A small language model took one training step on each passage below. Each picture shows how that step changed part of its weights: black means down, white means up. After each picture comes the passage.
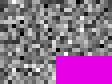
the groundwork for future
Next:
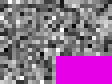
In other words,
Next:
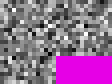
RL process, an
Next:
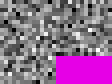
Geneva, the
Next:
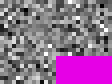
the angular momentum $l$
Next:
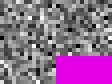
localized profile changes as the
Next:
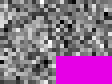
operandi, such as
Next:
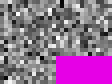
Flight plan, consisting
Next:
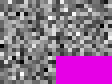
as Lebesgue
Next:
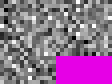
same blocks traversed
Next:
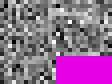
\bibinfo {author}
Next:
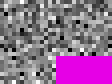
is the screening of
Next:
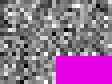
theory revealed a finite
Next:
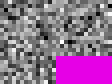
can currently obtain using
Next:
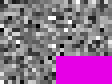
building (training
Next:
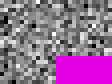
and thus it represents a relevant
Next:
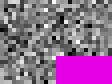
and become aligned.
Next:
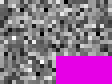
of working time in the
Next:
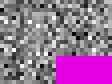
for Measuring the
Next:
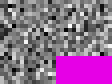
also followed the half
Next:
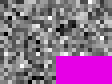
faults of some negative
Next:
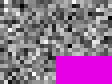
Objectives 12
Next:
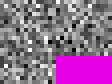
by either a trained
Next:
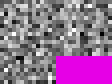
essentially to the usual
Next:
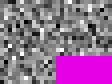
conceptualization, data
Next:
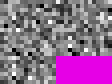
history of a universe
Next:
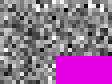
(ppm) or
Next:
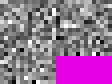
dark line. It
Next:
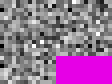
information is more convenient and
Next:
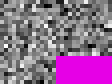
it can be conducted in a
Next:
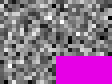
expense and complexity to
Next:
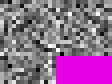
subtleties in function
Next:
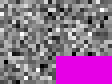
by his Aviation
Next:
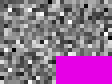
"functional" equation
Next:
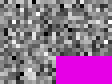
one of the parallel
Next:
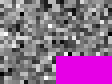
capabilities. This architecture
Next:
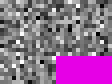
the examined patients at the
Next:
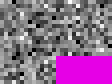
the origins of the
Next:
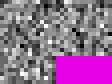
these constraints onto a
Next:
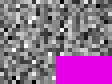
model we expect that with an
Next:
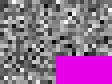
the emulated step.
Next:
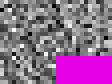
to devalue the
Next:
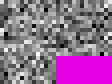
of motivation which
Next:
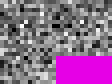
no Age menopause
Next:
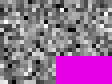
a guide to the
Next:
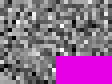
\geq 1 Strong
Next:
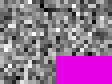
by an active coil can
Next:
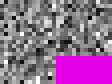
true SEY,
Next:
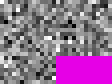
spin-like feature appears
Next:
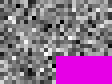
CMC value indicates the
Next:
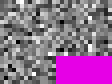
account for human influence on the
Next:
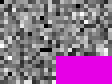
Coulomb potential as
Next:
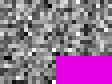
signal processing of single
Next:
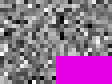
and fragment of
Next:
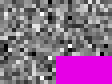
and $W$ that
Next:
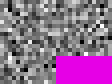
this restriction arises
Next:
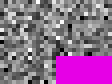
functions in protons and
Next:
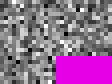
the final state; 3)
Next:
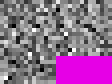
to hospital, could
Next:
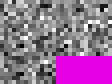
correct theory of the strong
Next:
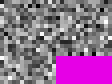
Theory. However if we
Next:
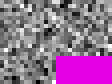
three fragments or multiple
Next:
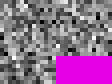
to help define the boundary of
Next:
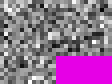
effects of ionized
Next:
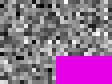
Author names and
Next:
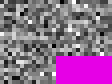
the quasar host
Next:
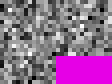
sets of coordinates that
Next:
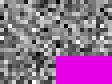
Poisson distribution is
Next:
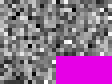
matrix micro cracking
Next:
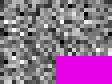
call the resulting mixed state
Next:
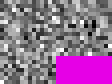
2007) and a similar
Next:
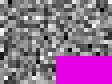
had two broods,
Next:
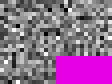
the data cleansing
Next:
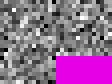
regulatory limits,
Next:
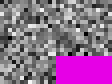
in our case US was
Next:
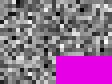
problems include individual's reactions
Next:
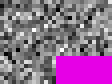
measured in biofilms
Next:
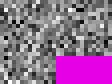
with a strong focus on
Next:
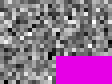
kernel inoculation
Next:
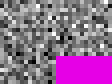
The new subspecies
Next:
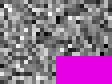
where $y$\ is the
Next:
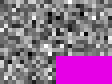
Clinical Trials
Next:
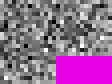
entire distortion space.
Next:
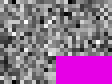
in [1], while a
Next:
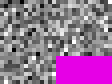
& editing.
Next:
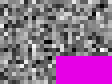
zero-point indicated on
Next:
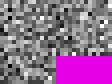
m3 Max size
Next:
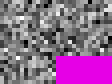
its rated power. These
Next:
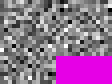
children's academic
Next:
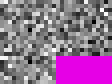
over digitalis.
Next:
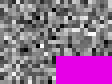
insulating phases
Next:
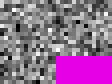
is characterized by a
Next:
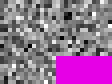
any value of $P$,
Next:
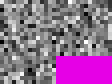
to enhance the performance of the
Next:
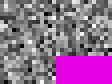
relative to the centre of
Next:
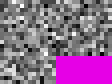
the top quark and gauge
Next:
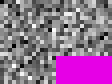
parameter diagnostics are
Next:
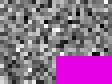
proportional to $\ln
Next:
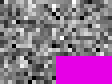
incidents of youth
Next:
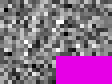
structure using, for example,
